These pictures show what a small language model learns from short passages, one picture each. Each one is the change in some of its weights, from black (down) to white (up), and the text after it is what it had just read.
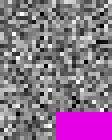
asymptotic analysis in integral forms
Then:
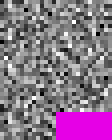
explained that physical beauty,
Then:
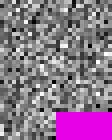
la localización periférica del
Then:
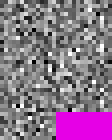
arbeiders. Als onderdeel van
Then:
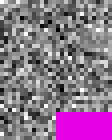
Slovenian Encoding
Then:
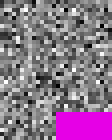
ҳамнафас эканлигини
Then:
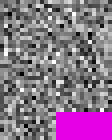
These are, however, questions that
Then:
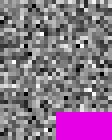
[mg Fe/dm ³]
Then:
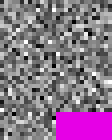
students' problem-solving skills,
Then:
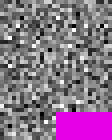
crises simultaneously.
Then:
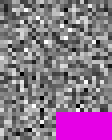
tragerea la răspundere a
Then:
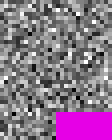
quit smoking. She was
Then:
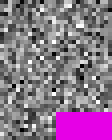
considerations is the role of shadows
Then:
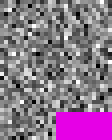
public secondary schools in the
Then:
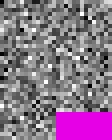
yaxshi murabbiy,
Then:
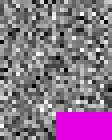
fluctuated according to diet?
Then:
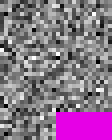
most important in shaping the land and
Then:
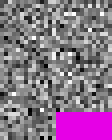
it and with a latency proportional to
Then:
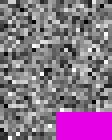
a complex characteristic of the analyzed
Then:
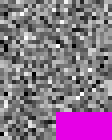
middle-aged and elderly
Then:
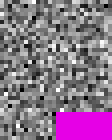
b tovushining so‘z boshida
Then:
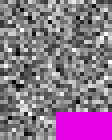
affected people are treated by
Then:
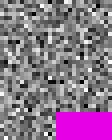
kg. El mayor poder
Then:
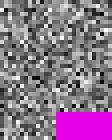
mewujudkan program-program yang
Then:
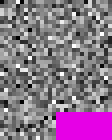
дарахтларга илиш,
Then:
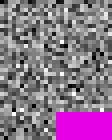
жизни — не менее
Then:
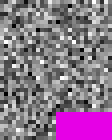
funciona como importante dispositivo do
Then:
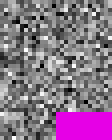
provides a complementary probe of the tau
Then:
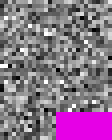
offers insights for luxury
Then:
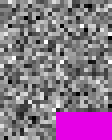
and to improve skills of
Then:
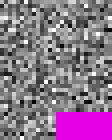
sergilemektir. Doğru
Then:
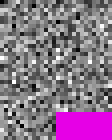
мм, и оконное
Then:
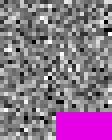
bemor ma'lumotlari,
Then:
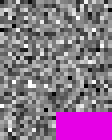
хизмат қилган.
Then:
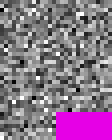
Tula-Tepeji y la
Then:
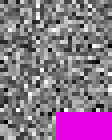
vital access point (Lust 2024).
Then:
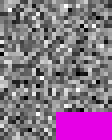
requirements for the degree of
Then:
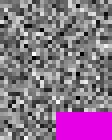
R S Meghasri Address:
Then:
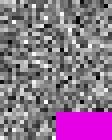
Transfer Approach The state and
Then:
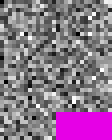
extiende a niveles regionales
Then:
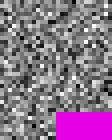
reflecting a deliberate effort to
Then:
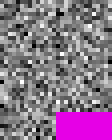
develop a theory-driven policy analysis
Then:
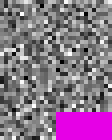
hayotiga ham tatbiq
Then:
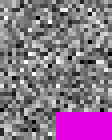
sistema capitalista⁷. Si el
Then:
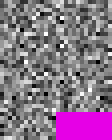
from the COVID-19 pandemic.
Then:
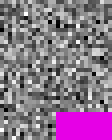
Masalan. Gaz muhitda
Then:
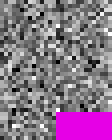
no la atendemos por parte de la
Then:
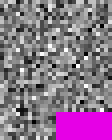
matter of routine. - The reviewers
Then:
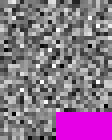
on the results presented in Table 1, significant
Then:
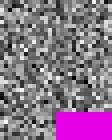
OI conceived and designed the
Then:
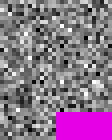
$\log(da/dN)$ vs
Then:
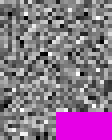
Model Precision Recall
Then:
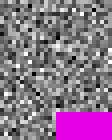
tags (C). (Left)
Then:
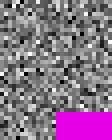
6. (a) H-plane and
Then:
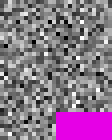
place in the world, but he
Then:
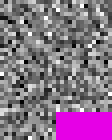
using MQTT protocol Imane
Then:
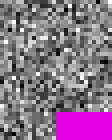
\end{bmatrix}$$ Using
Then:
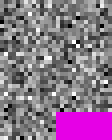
samarali faoliyatini ta‘minlashga
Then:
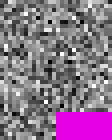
pursuits. Testing one's
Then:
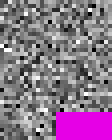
national level in the macroeconomic
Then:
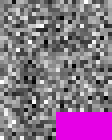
each of the interviews, identifiers that are
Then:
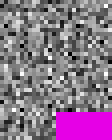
bo‘limining o‘qitilishi
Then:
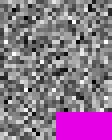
and evaluation activity, it is important to
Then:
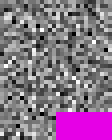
provoca dolor y fobia a las
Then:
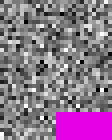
volume in APT may not
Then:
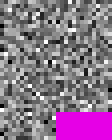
additional examples for each category (in
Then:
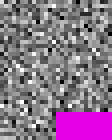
Iran Corresponding author:
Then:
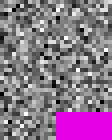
corresponding curves, was
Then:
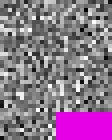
para proteger e respeitar o meio
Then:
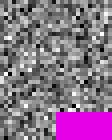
30 years and 75% of them are
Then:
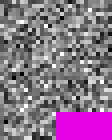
overall student adaptation scores.
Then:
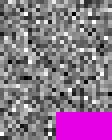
tayanch bilimlarni berish va
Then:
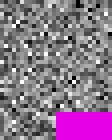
professionals that support farmers
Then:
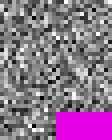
how they can take benefit from these
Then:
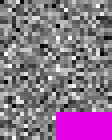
передачі російської
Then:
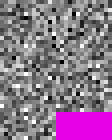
de fevereiro (1-a,
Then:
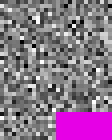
estatístico: é sinal de que os
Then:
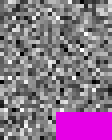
with convolutional neural networks
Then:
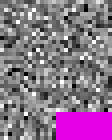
foi elaborado um questionário com
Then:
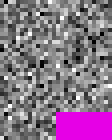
bevosita ta’sir
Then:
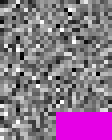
рақобат муҳити ва
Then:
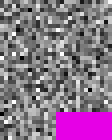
alimentares durante o inverno,
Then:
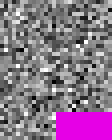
of democracy over political
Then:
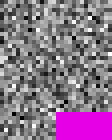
was doing retailing. It would not
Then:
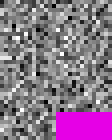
який грає позитивну
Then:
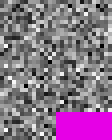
the Constitution of the Republic of
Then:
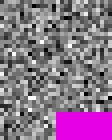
și desigur metodele,
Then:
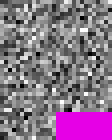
low turnover rate, and low
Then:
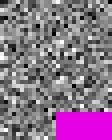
ранее изученной
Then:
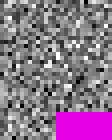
states (and his select dissertations,
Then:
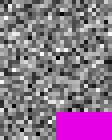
historical themes to plays which engage
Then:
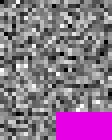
высшей социальной
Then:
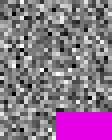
enantiomerilor, deoarece
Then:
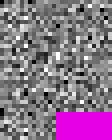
АННОТАЦИЯ В
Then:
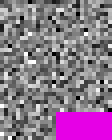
5. Усмонов Х.У.,
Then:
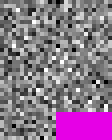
yang lebih baik, serta
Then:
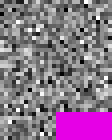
seguire, dietro un tavolo
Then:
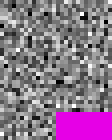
tomonlama rivojlanishiga
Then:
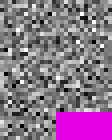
yuridik fanlar doktori,
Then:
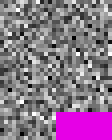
Ethical issues (including
